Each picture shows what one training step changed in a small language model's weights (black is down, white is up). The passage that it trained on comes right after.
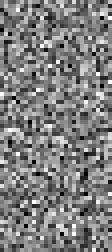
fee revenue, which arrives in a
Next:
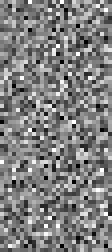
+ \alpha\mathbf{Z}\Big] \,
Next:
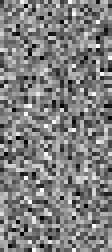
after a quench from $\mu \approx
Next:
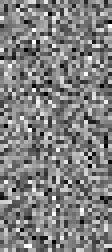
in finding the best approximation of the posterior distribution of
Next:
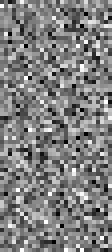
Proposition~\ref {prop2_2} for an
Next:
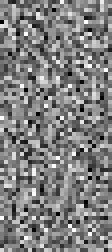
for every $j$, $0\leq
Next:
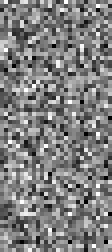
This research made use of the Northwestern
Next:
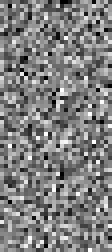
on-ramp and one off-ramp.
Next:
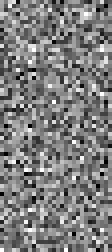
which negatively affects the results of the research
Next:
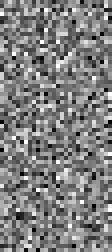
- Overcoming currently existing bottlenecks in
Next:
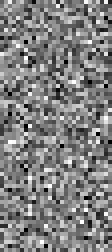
may uncover the true pattern of within-subject
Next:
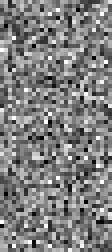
The development and use of architected structures is changing the
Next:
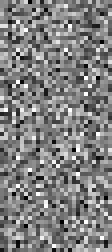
\begin{figure}[t] \centering
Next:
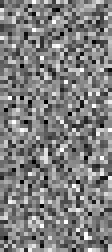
transmits her result as classical bits to the
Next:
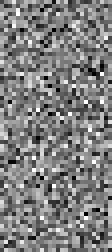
mellitus, with Type 2 accounting for
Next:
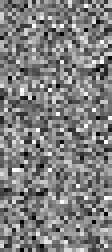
or $B$ to get such a case. In
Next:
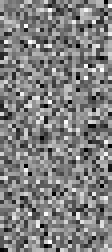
interesting whether there exists a reasonable notion of
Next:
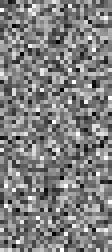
a set up where supersymmetry is totally broken
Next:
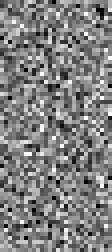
dispersion of the spectrum information gets a safe region where
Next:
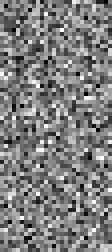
In some systems stable toroidal drops were obtained
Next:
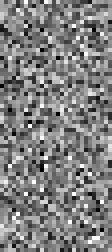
the imaginary to the real part of the profile function
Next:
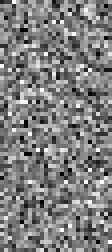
ring or boojums. Director
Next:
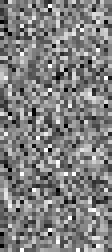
{Swenson},\ and\ \citenamefont
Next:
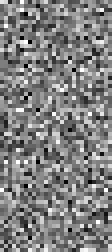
at the point $k$, and $\bchi$
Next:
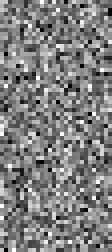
$A_s(k)$. In addition it has
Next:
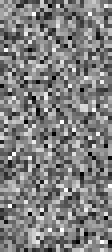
learning models, expert domain, and other signal processing
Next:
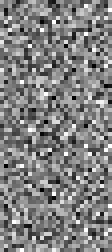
emergence of a new component observed ??
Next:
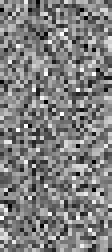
two intermediate lemmas. Those lemmas explain the
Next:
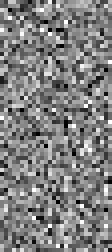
generalized inverse of $Q$ (because
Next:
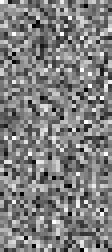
given a polynomial of degree $n$, we always consider
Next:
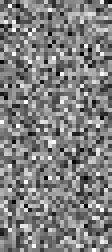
whereas direct Walsh/LCU or
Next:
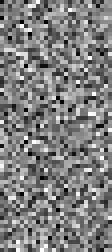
questions in the study are : - 1) Do you
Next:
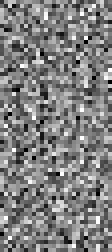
two different coefficient} The common estimator in this design
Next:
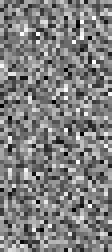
Rajabhat University, Thailand, and
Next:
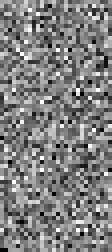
disorder is a mental disorder defined by abnormal
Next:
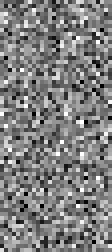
If there are external parameters such as volume, one may
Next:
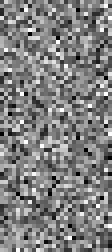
equality between rectangles will always be understood modulo horizontal
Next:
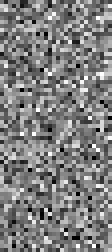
of a cosmological scenario, conform with recent observation,
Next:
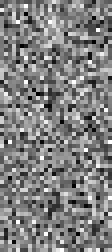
the mass donor star, then the highly stable and
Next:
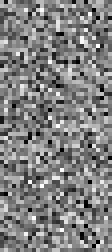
commutator relations, $v$ and
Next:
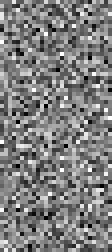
a PMT of this type creates a significant
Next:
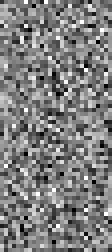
all $t\ge t_0$ the following
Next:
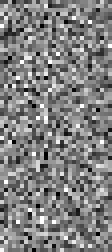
Theory method of model construction to the study of publicly
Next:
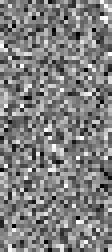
final test particle distribution of the fiducial
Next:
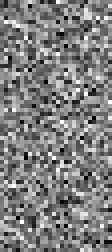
proficiency and health literacy. Their health choices,
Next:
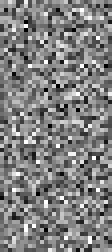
that are detailed below: dAIEDGE
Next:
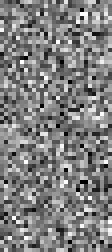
of the computation, this added adaptivity reduces the computation
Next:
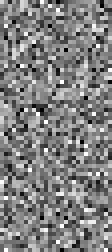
implies that $s$ must be in the ideal
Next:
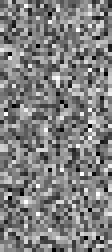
will give a characterization of grim hyperplanes
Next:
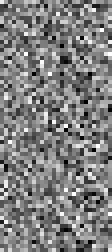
of the numerical evaluations of the ground state energy
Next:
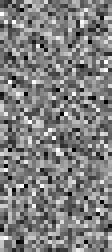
remaining 16.8% represented residual concentrations that
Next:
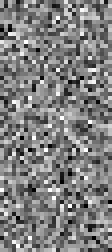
when describing particular examples. We refer the reader to
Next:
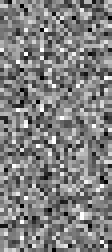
the technology in areas with water scarcity. -
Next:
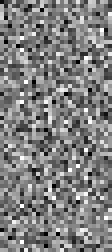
500m. Almost all of the parts in
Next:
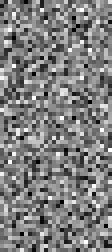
The data gave a response surface (Fig.
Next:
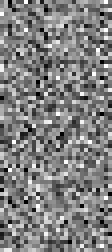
\begin{align}\begin{aligned} \displaystyle
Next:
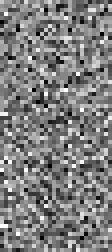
(EU 2002) from the US
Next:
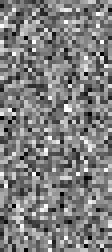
3.** (a) The switching current distribution and
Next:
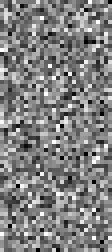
proteins and enzymes which affect downstream
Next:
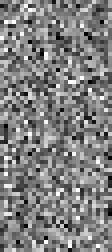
sets of structures and the values the numbers have in structure
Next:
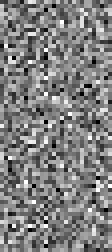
BKT transition.\\ *1 Spatial
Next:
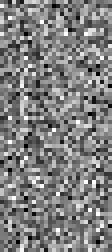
Mahale mountain Chimpazees
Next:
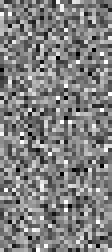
Occurrence Threshold: 2,
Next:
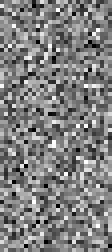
EDFs, these minima disappear at
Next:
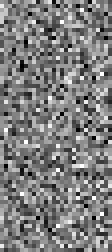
$B_2$ are separated by distance
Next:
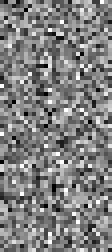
II}]}$ conversion factor, we further make predictions
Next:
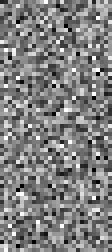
acid. The crude cyanohydrin
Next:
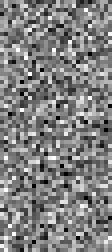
examples of best practice regarding community preparation. The
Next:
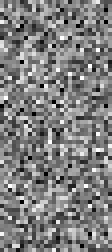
In Lemma \ref{lemma:proj}, we will
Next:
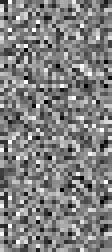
that $dL < dU < dw <
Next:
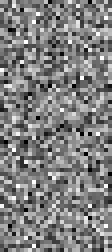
administration and funding acquisition:
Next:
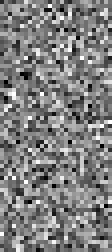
(Fig. 2). Season and height The
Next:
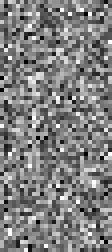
1 Introduction Continual Learning
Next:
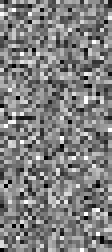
96%, which is very promising for applying them
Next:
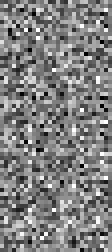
\end{prop} \begin{proof} We
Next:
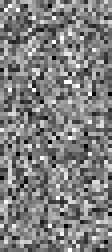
We introduce a method for reconstructing normal vibration
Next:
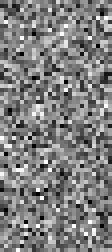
voltage is bigger. In addition, the dependence of
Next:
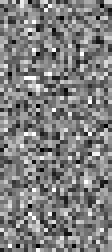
eigenvector $P$ satisfying $\LL (P)=
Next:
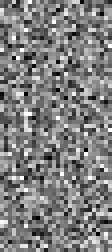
on BC, 27.3% their main goal is
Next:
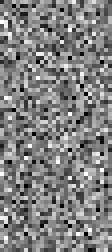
(largest growth rates), eigenvalues for the leading 30
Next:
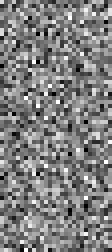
and reduced risk of recurrence when there is extension of
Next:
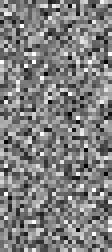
giving a geometric interpretation of the fundamental lemma do not
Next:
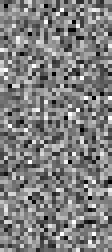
Define the ``perturbed test-function''
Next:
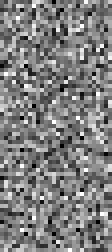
are locally computable. \end{proof}
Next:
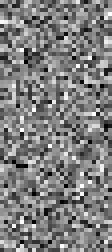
strain on every part of your body. The
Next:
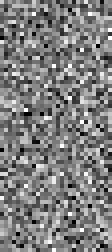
more than 200 young people using an admission exam
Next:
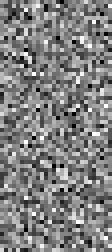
that $\mathfrak{p}$ is a sign-split
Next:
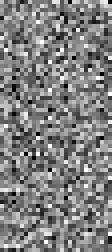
usó una muestra
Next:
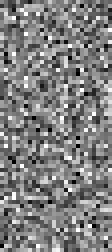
m)$. Let $m(n,q)$ denote
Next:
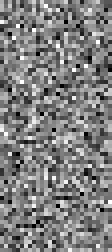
Using an adaptation of Lemma \ref{pw},
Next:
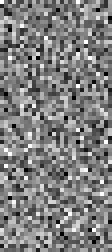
will focus on 1-dimensional space for analytical solutions,
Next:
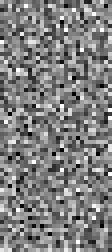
adhere well and heal efficiently. The average
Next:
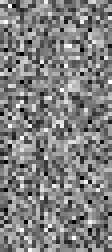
actors. This paper conceptualizes the significance of
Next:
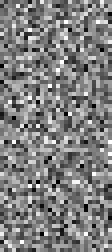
Faces of Neutron Stars,
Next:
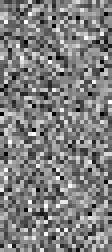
Consider the functor $S$ assigning to each open
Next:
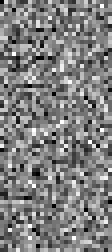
We observe that variations in effective temperature ($T_{\rm
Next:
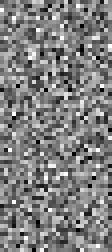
have been obtained (Smith, *J.
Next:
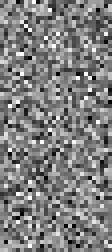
evaluate how tight is the thermodynamic bound
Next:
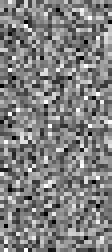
that, with some high probability which is dependent on the
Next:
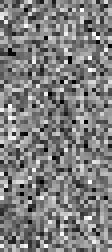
To position the problem, let us first recall a few
